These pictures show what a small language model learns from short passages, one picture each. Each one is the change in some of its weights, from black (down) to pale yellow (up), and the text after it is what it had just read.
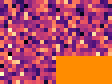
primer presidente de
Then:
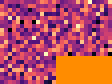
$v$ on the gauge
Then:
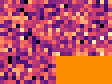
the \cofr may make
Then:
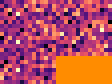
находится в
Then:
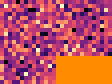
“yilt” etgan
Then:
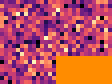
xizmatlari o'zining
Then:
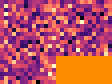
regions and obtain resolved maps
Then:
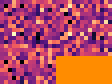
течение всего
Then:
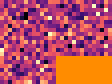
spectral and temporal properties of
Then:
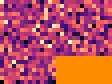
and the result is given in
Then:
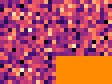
consequently the larger the time
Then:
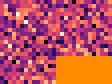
habitat dan sumber
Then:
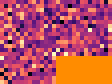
и культивации
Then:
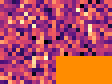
sentido de crise,
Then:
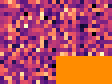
ser medidos y los
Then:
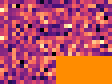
random walk: for
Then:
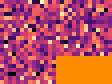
radius. Since these two parameters
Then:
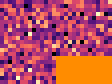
the de Sitter we
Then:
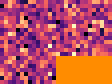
scattering thickness (buried depth
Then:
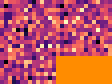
yordam beradi.
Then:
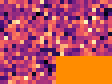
Saumon, D.,
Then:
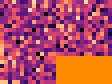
232 docentes da
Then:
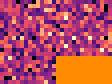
whereas far (but at
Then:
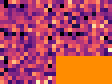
убеждение в
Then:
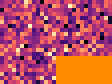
maps, geographical
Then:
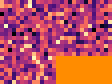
can be pinned in
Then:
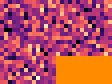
words, it would be important
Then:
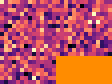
la importancia de la
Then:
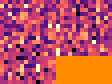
na plataforma MEC
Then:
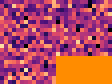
and ICSI datasets,
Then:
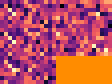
in the panels of
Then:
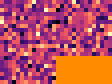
reacting nuclei.
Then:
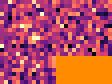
se infiere que la
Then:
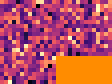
fracción importante de las
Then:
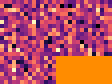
a exposição, a
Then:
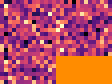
and the interface resistance is
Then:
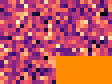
of thermodynamical relations by the
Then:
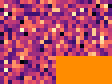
$d_L$ increases
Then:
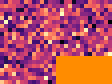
other region. In another
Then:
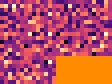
experimental settings, microscopic
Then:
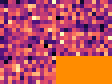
to calculate the amplitude describing
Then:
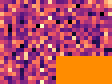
take off time for the particles
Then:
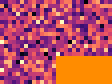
then apply a standard connected component
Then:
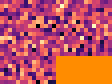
sabit miktarda
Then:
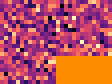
Jordão, pois
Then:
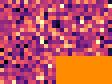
number of recommendations for
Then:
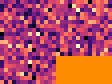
branch hole (and thus
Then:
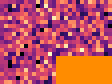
in medical imaging},
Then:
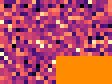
zwischen dem
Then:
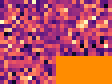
different habits of users,
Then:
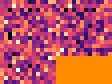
bulk motion parameter estimation algorithm is
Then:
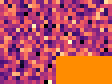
is a result of the larger
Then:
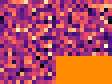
appears to be quite different from
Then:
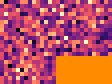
one can rewrite the
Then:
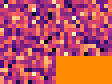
with $\omega=\delta
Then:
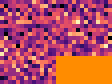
bound?} We address these
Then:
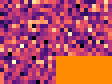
adversarial examples and
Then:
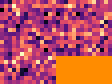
identifiability results below for
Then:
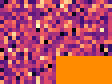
shifokorlarning boshqaruv
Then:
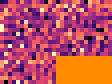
equations. In fact, if
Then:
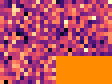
derive a general expression describing
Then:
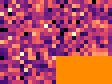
и служебного
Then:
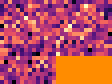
Texto original: La
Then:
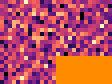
Paul Rubens*,
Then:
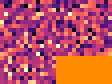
that the volume-law
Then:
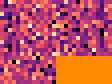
das instituições que
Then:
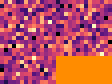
altor mijloace
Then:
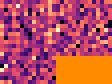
The indicated result might also
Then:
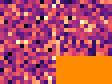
Nevertheless, in
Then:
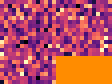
be defined. For scattering
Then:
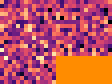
= 0$) provides a useful
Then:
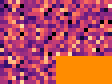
определению своих
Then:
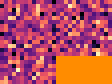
en eventos educativos en
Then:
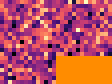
eigenvalues of the linear operator
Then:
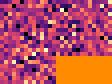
\] Finally, note that
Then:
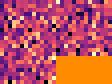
has been realized that
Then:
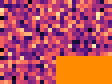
Film adalah salah
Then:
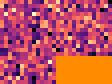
v experimentálnych
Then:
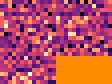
event or crisis)
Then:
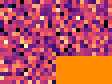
диадный характер.
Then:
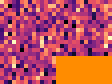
su scala diffusa
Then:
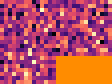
of the given ray with
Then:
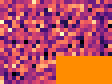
qualquer decisão
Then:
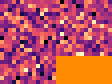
total derivative on $y$.
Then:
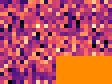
Цю тезу він
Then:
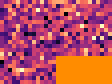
the certain *resonant
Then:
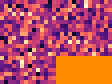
not the ground state of the
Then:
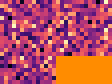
flame properties is proposed to
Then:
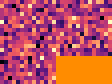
hangt dus af
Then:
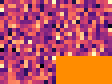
the sheet impedance
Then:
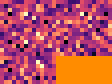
нормах и,
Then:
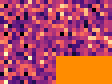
// Иқтисод
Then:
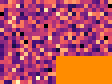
centered Bivariate
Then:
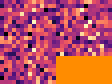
сердца с
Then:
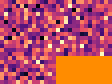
channels and products into one
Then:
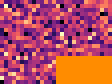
by the parameters shown in
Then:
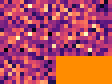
which turn out to be the
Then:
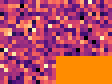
and strengthening of
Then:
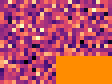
Samurai und ist
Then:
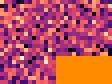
dataset; logarithmic
